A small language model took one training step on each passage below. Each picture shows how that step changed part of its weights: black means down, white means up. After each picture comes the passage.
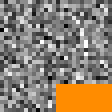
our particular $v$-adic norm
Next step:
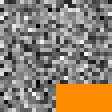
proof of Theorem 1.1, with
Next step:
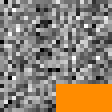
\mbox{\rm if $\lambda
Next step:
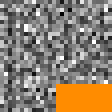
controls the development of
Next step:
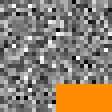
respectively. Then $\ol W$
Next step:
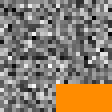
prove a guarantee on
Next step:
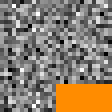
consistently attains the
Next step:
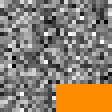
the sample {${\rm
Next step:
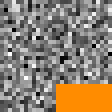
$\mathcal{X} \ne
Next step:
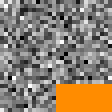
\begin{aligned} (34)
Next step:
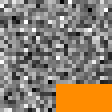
checking that the obstruction
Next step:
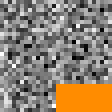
Let us show that the composition morphism
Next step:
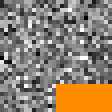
in their service processes
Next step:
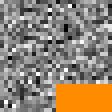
\quad \mbox{ solves }
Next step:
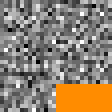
orthogonal sets in $\Lto,
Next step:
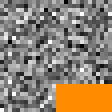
been used for EE optimization, the
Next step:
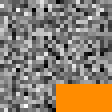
be a closed symplectic
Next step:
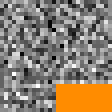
$k$ symbols into a set
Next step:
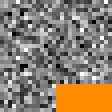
\del c{j} \bx
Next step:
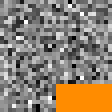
Night shifts |
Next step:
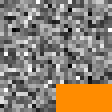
of weak Hopf algebras are
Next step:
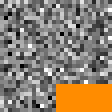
$\xi\Phi$ with various
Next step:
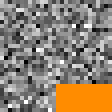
of operators $(A,B)\in
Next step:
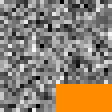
G$ and $D(g)$ has
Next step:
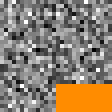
semigroup $T$ is called a
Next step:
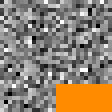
start with the action in the discrete
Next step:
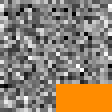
transforms} Consider the
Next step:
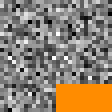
are easily related to
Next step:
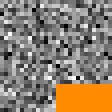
can assume without loss of generality
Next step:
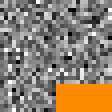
{\bf 1st Rigorous
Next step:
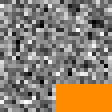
only one object $1$ and
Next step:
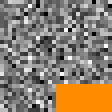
continuum directed random polymer in
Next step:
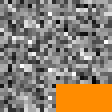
conditions for optimality are obtained by setting
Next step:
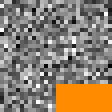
be the genus\/
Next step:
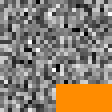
be put in matrix form:
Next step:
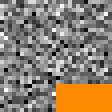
eigenvalue of the weighted
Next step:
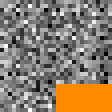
(3.2) of the theorem.
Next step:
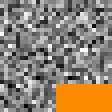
the form $\pi(x)\sim
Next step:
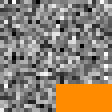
for $\rho(t)$ connecting
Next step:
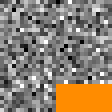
mainly on the following Chern number
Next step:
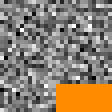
assumption of $A$ for
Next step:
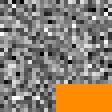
on its boundary, remains uniformly
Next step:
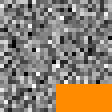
Proposition~\ref{pr3}). Due
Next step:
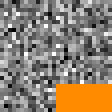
shifts the phases of
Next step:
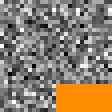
Legendre symbol.
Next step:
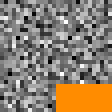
fact took off in a
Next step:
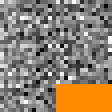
\quad\qquad b) $
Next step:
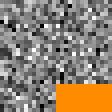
all orders are uniformly bounded with respect
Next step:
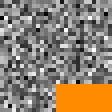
$Z \approx \exp
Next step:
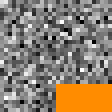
an amount $\delta
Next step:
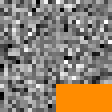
in a~weaker form, gives
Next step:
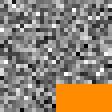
of the valuation rings ${\cal
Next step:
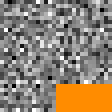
it belongs to $U'$.
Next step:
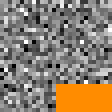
ideas from randomized numerical linear
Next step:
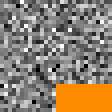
or finite. Let $\Li$ be
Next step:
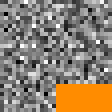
Let $p$ be a prime
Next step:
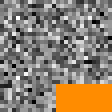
This solution is more general than the
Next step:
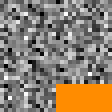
varieties is to describe them
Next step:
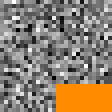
stable $S$-family of
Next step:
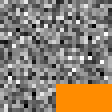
Here are the main innovations
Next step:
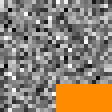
N \subset {\cal L}, \quad
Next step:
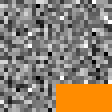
satisfies the above condition if and only if it
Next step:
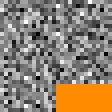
conjecture that this is the
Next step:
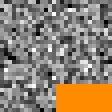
than one element, namely
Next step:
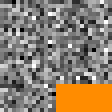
Thus, we can apply the abstract
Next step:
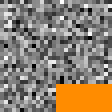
the Piecewise Cubic
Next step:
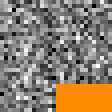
half of their games.
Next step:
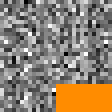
this section we consider the covariant functor
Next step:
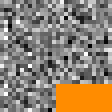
equations } %\author{{\sc
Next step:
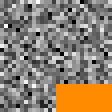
degrees of freedom and
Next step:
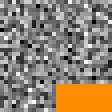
even this is an odd number of
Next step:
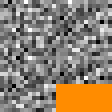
time harmonic solutions of
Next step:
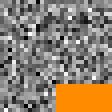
$\bar{L} \subset
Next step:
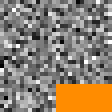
and it is shown that a subgraph
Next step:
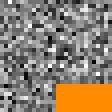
Euclidean coordinates on
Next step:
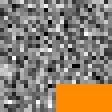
We call a groupoid $G$
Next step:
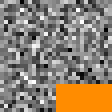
limitation as $n$
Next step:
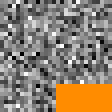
$\NFMora$ step
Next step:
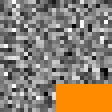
isogeometric analysis.
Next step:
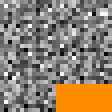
\nonumber \\ & = & \frac{
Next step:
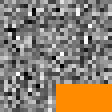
in principle. However,
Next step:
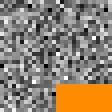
the one for the QR points.
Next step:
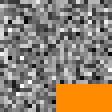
In terms of $\phi$, $$ r =
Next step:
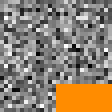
\leq \phi(D)$, by
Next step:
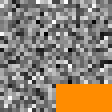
is integrally closed as well, see
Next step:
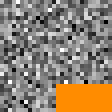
the left fair amenability
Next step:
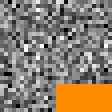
dif\/ferential equation
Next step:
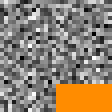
if and only if there is a bounded
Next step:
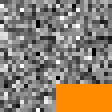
accounts for the complete set of
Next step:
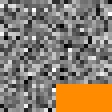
Lin, Z.Y. and
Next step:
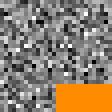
A formal solution is a power
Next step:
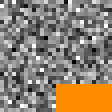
yields that $X$ is a
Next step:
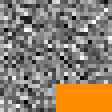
been trained to approach problems
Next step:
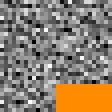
class of existing algorithms,
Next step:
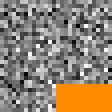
connections. Furthermore, Proposition
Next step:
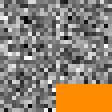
results and conjectures on the
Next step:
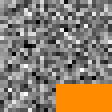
Proposition, follow easily from Lemma
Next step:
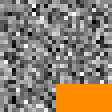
in (\ref{raic3}) may
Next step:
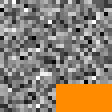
arbitrariness of
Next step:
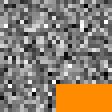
analysis, we focus on
